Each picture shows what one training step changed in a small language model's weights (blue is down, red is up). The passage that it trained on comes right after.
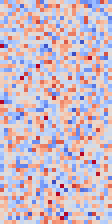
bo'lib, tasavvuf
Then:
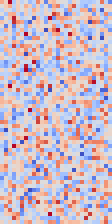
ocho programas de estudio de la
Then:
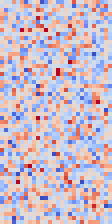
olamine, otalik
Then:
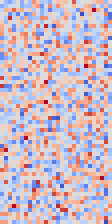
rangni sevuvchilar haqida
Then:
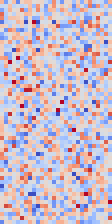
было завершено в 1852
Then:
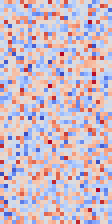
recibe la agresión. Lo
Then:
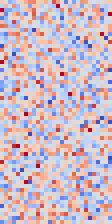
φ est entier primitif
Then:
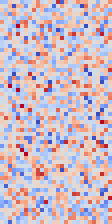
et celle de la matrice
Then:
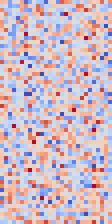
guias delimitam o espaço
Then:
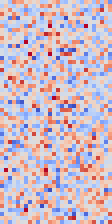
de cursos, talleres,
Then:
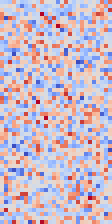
masalan, Ipak yo'li
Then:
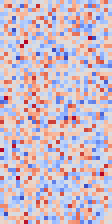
oti hayotining bir qismiga,
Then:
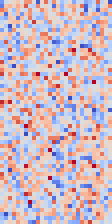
Sendo assim, apresenta-se as
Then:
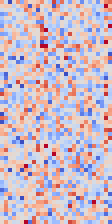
talablar bo'yicha tizim bilan
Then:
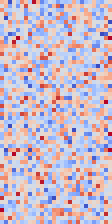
membentuk persatuan di
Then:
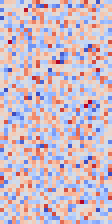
humana, y el respeto a la
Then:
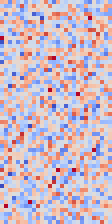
Crime, Giving and
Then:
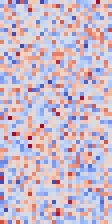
Turrialba, CR.
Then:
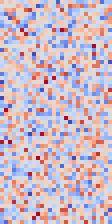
recogido en forma cónica y ya
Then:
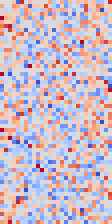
Management Information Systems*
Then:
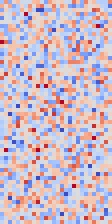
forma tuya. TEOD.
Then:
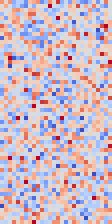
se impulsará un concurso
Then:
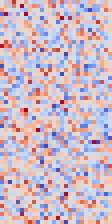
aber auch, dass die EU in einigen
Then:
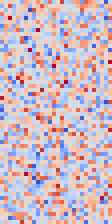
по деятельности Государственной
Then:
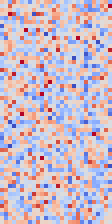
kendi kişisel anlam
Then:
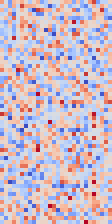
bilgilerin birbirlerini
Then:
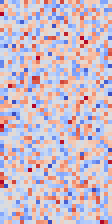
примеры различных видов
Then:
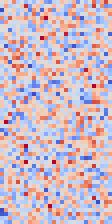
é avaliar o impacto da
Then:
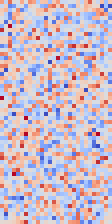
muassasalarida bolg‘usi
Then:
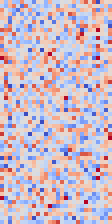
va vazifalarni yanada samarali
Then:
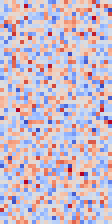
de la Orientación Recreativa
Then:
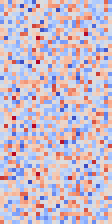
hisoblanadi. Raqamlashtirish va
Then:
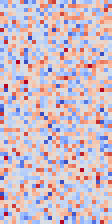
tres enzimas: Cellulase
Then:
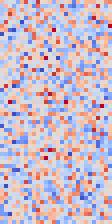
le Delta Lumineux que
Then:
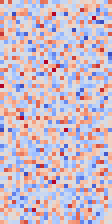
به کسی
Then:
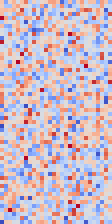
dan H_1 diterima.
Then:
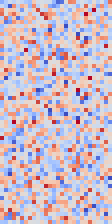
билан иқтисодий
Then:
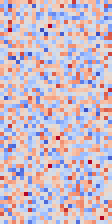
rivojlanish tendensiyalari 626
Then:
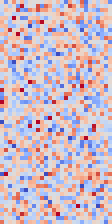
Praxis der Förderung von
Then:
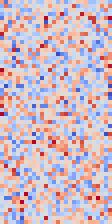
faolligi va ijtimoiy mas'uliyatni
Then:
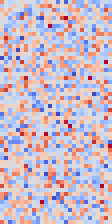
enterprises, as well as
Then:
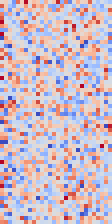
кичик бир бўлаги
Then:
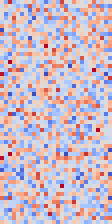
ularni avvalo xalqimiz
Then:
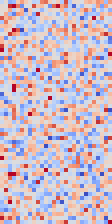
жавоб реакциясини ўта
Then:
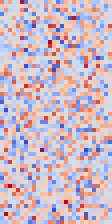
- LAMENZA, G.,
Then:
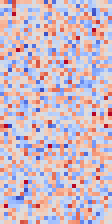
on landslide-prone
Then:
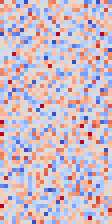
adolatli qo'llanilishini
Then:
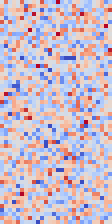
того, как с течением
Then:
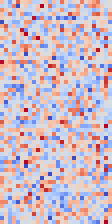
samaradorligini oshirish borasida har bir
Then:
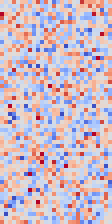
simplement pas vrai. Le
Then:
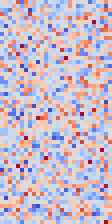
guruh o‘quvchisi.
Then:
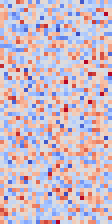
opowieści powielanej
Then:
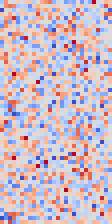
ними путешествуете,
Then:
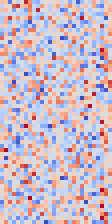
that the personal culture of the leader
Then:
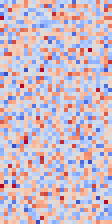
xususiyati tufayli
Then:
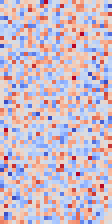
prácticas de atención primaria
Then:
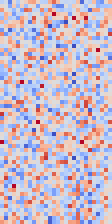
бўлган устав капитални
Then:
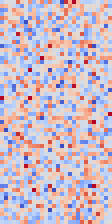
8). A Lei n.º
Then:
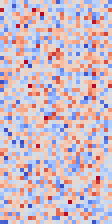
piezas para vos y
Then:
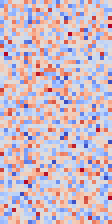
R.; Ghimire, A.;
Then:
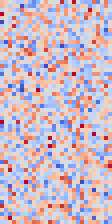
qofiya turlari, uning
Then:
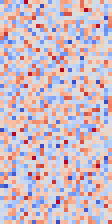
Genset dan pada posisi manual,
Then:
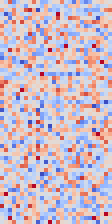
irqi, jinsi,
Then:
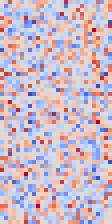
bir şeye dokunmuştur
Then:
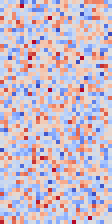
o desenvolvimento de uma economia mais circular
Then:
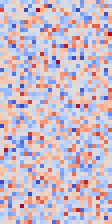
моделей в процессе обучения.
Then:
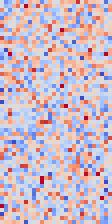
лекции, практические задания
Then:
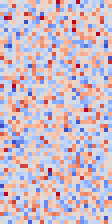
сегодняшний день одной
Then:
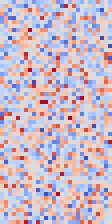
ejemplo de planta exótica
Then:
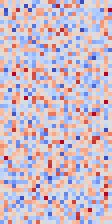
sebagai bentuk kesepakatan
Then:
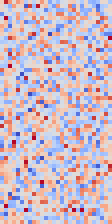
support industry in the
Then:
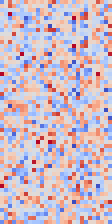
важно развивать навыки
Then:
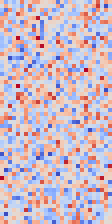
le proprietà chimiche
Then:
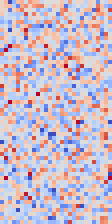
engineering. *International Journal
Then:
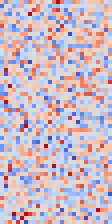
Barros, 2019), pesquisas sobre a
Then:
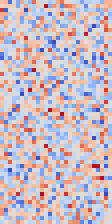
mengatasi hambatan-hambatan
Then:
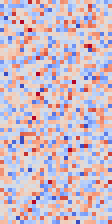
del diario personal y el fomento de
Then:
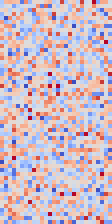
(jego pobożne
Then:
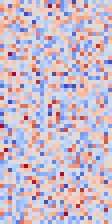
по работе с кейсами
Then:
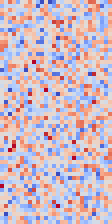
Green Energy» и
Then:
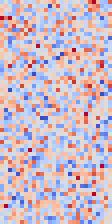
carreira acadêmica.
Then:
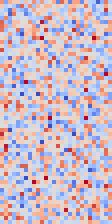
- bu tizimli ma'lumotlarning
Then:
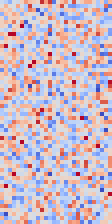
tăng, các hệ
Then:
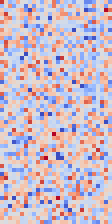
ritenuta, per il
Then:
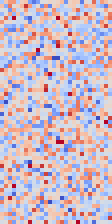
central, posibilidad de
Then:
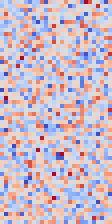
Baroqxon davridayoq
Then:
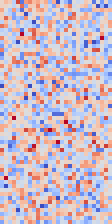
arts, lipstick, “
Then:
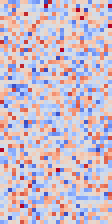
которые являются оптимальными по
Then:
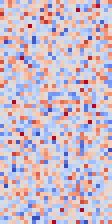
so‘zlari o‘rnida
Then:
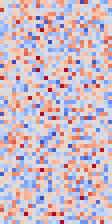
Universidade Federal do Pará –
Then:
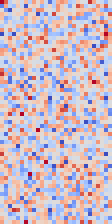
Menurut penelitian yang dilakukan
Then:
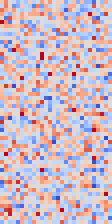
met name ook de methodologische
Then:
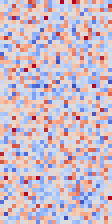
«... а затим піти на
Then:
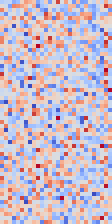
terdapat kesalahan kalimat
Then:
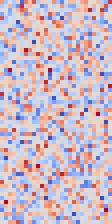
ustuvor yo'nalishlari,
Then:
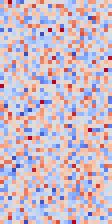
(2-3) de la loi de
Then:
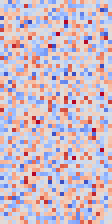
de los cuales resultó un tamaño
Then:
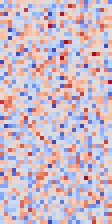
Bidang Pendidikan. In
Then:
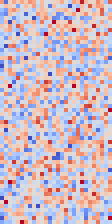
sosyal grupların olduğu ve
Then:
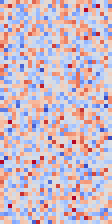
Педагогики и психологии в
